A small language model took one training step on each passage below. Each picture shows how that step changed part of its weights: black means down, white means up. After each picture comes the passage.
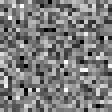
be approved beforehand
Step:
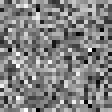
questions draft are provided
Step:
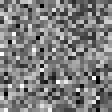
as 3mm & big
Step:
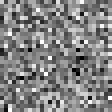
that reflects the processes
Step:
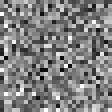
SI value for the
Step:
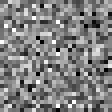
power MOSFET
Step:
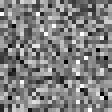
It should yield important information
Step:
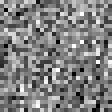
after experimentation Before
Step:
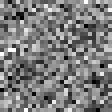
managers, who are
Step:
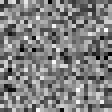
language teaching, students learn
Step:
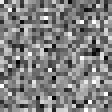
in SMO to
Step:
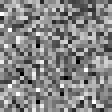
a supportive way
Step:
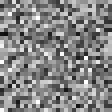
environment. Furthermore,
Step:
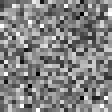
the overcapacity
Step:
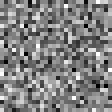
membership. While a
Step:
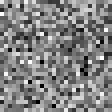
all being a sky
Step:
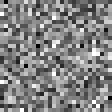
Solar radiation,
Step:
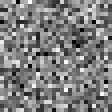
also used to run
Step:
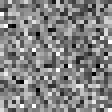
8 March – 30 June
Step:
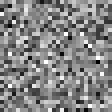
help the language teacher to
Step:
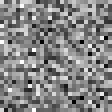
offers a robust theoretical
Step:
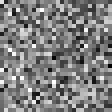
of research interest are radio
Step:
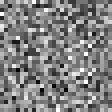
*Annual Review of
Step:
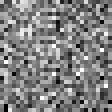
research results from the treatment
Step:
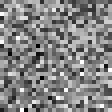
a great amount of information
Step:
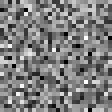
powder was heated at
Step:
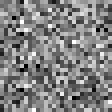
globally due to
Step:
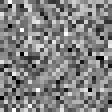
°C thermal aging
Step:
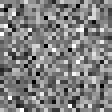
About 2 mL of
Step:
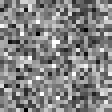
Results of the literature survey
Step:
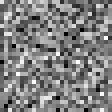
(after the
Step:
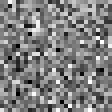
update rate plays a
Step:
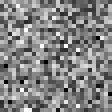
thesis examines the
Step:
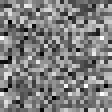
order, or as a
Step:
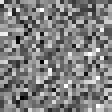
of WM guidelines and
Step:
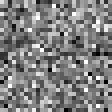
By offering training opportunities to
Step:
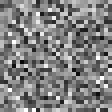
researchers in this area are
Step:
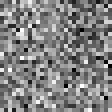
scheme- It controls all
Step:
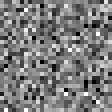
NB: This level
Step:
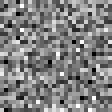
ratio. Also, manufacturing
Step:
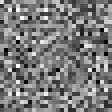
in the summer of
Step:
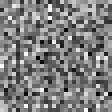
experienced simply isothermal
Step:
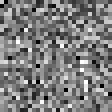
and thrombin.
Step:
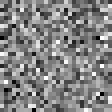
Analysis Protocols The
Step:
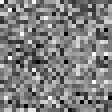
to test the network but
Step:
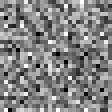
IInd year course
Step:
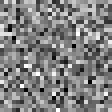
polymer was selected as
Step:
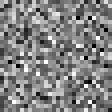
Secondary IDs if
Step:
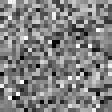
vector of read-out
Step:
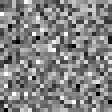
water turbines, wind
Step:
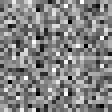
written questionnaire hosted on
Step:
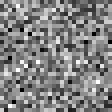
the motors, handling
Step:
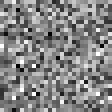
polymerization tools.
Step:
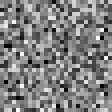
Bayes provided better accuracy
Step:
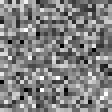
is mixed with unending
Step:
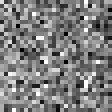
on behalf of
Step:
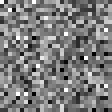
to the near-RT
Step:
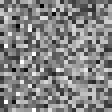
as a form of effort
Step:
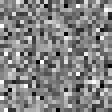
Dry Cocoa
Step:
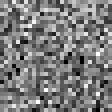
first through pilots and
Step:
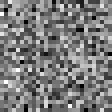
4 ELK
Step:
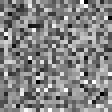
from a collapsible
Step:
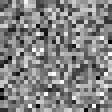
air conditions, enhancing both
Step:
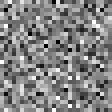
1% Output
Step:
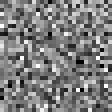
intellectual activity. Understanding
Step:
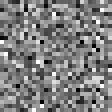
Titanium powder
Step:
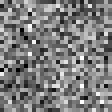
both before and after the
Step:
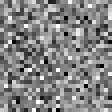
how PA of longer duration
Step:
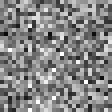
training system. The following
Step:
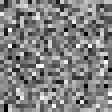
engagement because of the
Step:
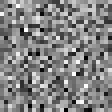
optimal surgical planning
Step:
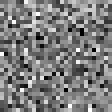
regarded to be either
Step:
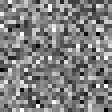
applies to all forms
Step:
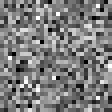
four different schools constituted
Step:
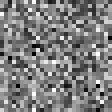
Participants felt that the
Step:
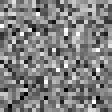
shopping or
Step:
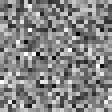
Morals are values which
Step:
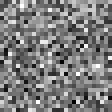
development of the company.
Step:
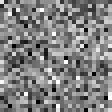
of malnutrition
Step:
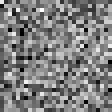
of marital relations and
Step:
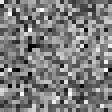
of this study is within
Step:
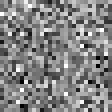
large inertia
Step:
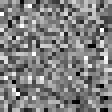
right to vote at
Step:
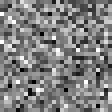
differences as structural, functional
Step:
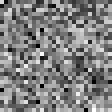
and a RAS
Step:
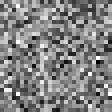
the coordinator of
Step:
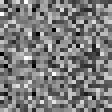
Source: Field
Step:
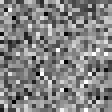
by using SPSS
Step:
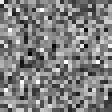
of no significance if the
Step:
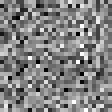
along with surrounding regions
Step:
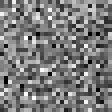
solar resource on the
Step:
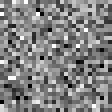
largest scientific research initiative
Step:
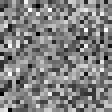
Department of Education,
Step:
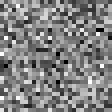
the joey:
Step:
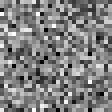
It was considered a
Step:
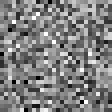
empowerment of employees
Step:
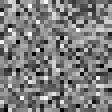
length for the smallest
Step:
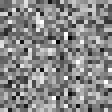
qualitative case study approach.
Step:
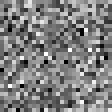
close to zero, so
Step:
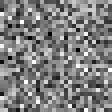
meat. The water
